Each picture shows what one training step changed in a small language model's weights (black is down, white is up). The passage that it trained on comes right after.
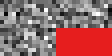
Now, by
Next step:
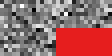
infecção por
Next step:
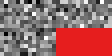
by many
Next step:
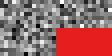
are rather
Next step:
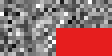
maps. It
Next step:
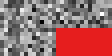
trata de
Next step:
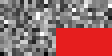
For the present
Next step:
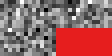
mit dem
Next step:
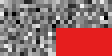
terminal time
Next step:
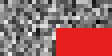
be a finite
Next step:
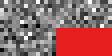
problem. We will
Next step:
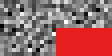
$v \in
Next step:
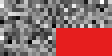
-- thus
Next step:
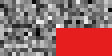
according to
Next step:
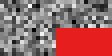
a different
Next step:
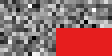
a modern
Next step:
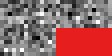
link of
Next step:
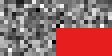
the tail of
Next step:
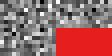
proof of Theorem
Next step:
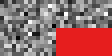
a modelled
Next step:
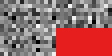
Nacional de
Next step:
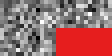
supply for
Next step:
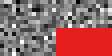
we arrange
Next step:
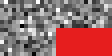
$\gamma$ will
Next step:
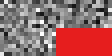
de natureza
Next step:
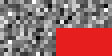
curves. This
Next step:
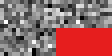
E$ we have
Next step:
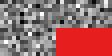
nem az
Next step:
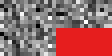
start with the
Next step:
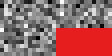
of stellar
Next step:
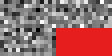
many of
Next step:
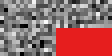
The next
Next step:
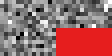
operator $W =
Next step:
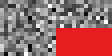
la fase q
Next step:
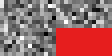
$B$ over
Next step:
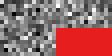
coat of
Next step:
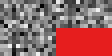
va uning
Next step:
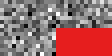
which is a
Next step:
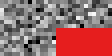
and $\beta
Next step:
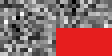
in p.
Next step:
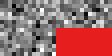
$g$ is
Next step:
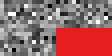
generally, if
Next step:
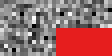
generatora i
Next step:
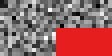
We denote by
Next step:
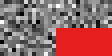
A zatem
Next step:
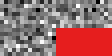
body of
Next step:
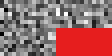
The follower can
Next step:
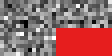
das soluções
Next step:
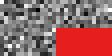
of recent
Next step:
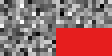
almost complex
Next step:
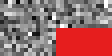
a resolver
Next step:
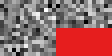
gold and
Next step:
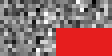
chapter we
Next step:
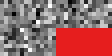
to a better
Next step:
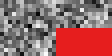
factor the
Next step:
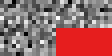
\phh t
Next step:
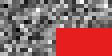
ince bir
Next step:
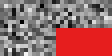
ham uning
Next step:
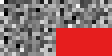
of the solution of
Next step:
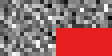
theorem and Lemma
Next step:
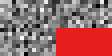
X)$. We may
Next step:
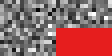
Cases 1 and
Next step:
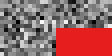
with initial
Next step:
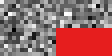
de fato,
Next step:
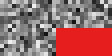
choose these
